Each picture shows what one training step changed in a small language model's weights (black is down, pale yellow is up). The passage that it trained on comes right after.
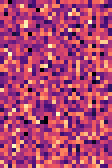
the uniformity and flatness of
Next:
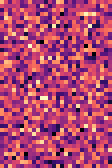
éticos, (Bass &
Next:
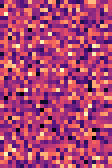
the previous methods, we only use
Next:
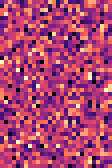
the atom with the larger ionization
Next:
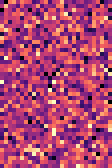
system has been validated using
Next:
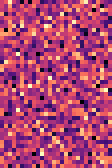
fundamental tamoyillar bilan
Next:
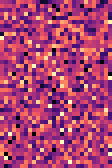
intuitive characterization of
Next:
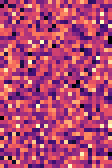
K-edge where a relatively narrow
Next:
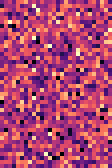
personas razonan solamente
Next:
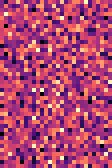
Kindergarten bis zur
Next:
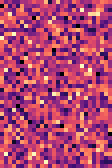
in low-mass dwarfs
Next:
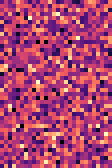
tSZ-CIB correlation
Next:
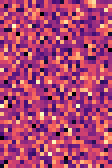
в регионах*.
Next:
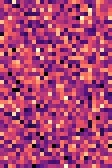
lattice constant value is assumed to be
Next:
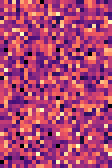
\label{eq: nonlinear}
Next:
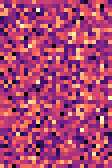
olanak tanır. Bu
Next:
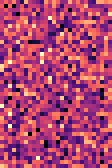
familiar: um estudo de caso
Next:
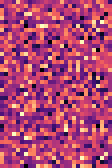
the consideration carried out in
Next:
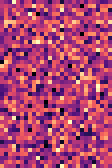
gamificação pode ser
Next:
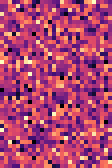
– Національний заповідник
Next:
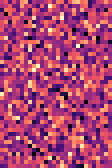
Many researcher have discussed the
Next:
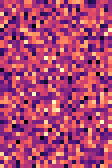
один запрос к
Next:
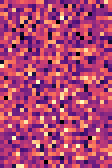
relieve plano tan
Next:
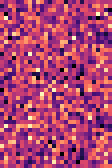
and $\rho_m$ is
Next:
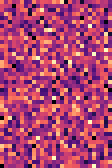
og'zaki nutq
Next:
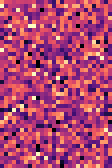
setting $C=0$
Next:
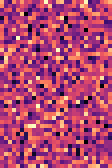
times as the blob motion
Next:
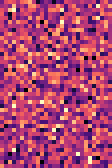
to lose their place,
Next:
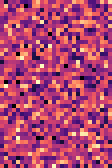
процесса деятельности и
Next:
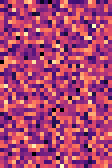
naturaleza, es más bien
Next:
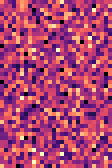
can be taken to satisfy the
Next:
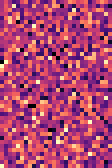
a fundamental ontological tension between
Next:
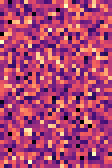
maneiras de se fazer
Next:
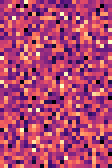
yer uchastkalarining,
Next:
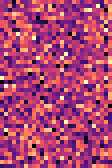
hal ini, lansia
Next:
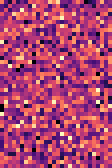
расположенных под
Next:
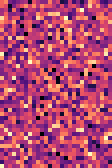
log,* - *the capacity
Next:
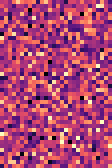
it is from a lower or same
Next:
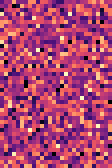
radius of this nucleus has been
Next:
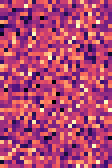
la formació militar,
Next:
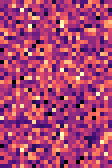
$z_n$ is the
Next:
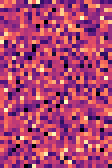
sur le message qu'il
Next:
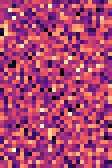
as highlighted in
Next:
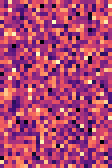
better approach for a general deep learning
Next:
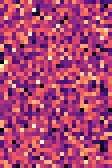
a mercantilização da vida
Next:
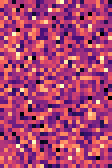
The color octet matrix elements
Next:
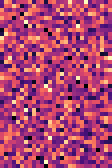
as demonstrate their potential. At
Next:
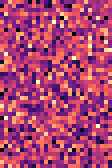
substantially reduce curator
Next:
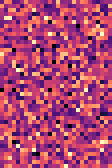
ultranacionalistas se
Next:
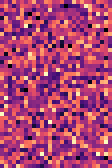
\title{Field induced
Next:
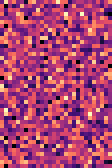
the learning rate issue (without
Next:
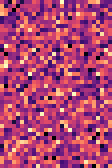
joylari. Iqtisodiy
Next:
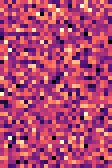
ontwikkeling van
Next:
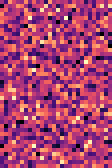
after some manipulation,
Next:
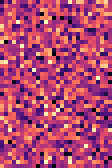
que indebidamente fue
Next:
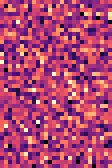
among different models. Thus, we
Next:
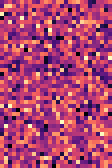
processo de investigação que requer
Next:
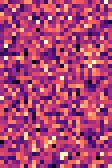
та комп'ютера в
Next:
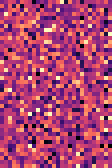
o‘z ta‘sir
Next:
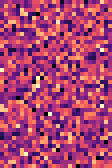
билан жуда
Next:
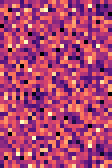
and the hysteresis in
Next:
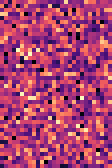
grid cell. The value of the
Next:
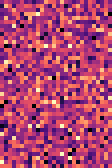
adabiyotlar. 1.
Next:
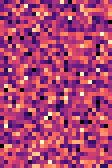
niveau d'étude
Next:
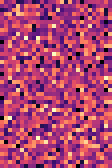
o'qlarini joyga
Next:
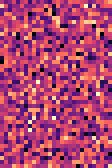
salir completamente del estado
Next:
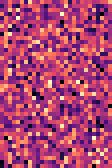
national and foreign
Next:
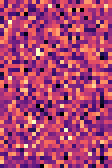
spatial scales, as explained in
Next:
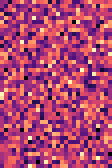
acts that establish the implementation
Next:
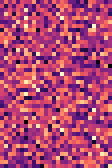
Y, sobre todo, se
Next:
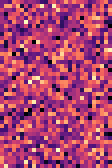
with $V=J$.
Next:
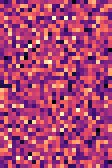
Each instruction has three
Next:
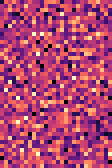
van Amerika beperken
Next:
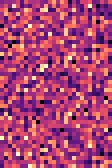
and the other, much larger than
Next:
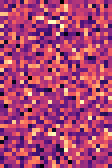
não seria justo que a
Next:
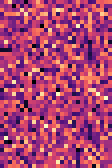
реформы. В
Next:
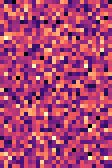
de Monchique. O
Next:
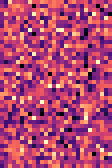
et la localisation dextre
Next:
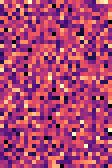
explorar nuevos sitios
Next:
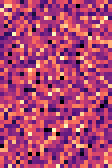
that Seebeck coefficients
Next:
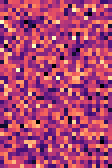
synchronization chain.
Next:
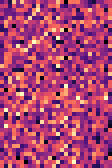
Oak Ridge,
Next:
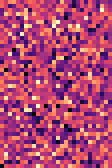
Está caracterizada por ser
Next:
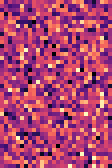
resonances without the Raman
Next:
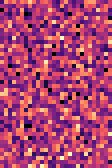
forbidden in the bulk and
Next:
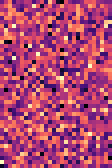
masa pandemi),
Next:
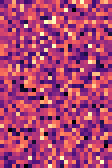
The article presents the sociological
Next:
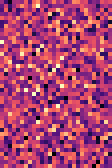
ефективності використання
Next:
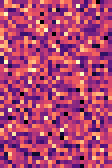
$\langle CS\rangle $,
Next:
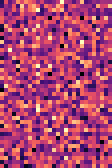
stacks of frequency selective
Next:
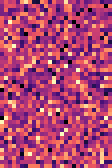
ambiguities in the
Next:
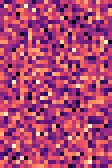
reduces the layout area and
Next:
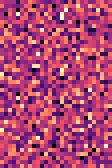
este levantamento de referências
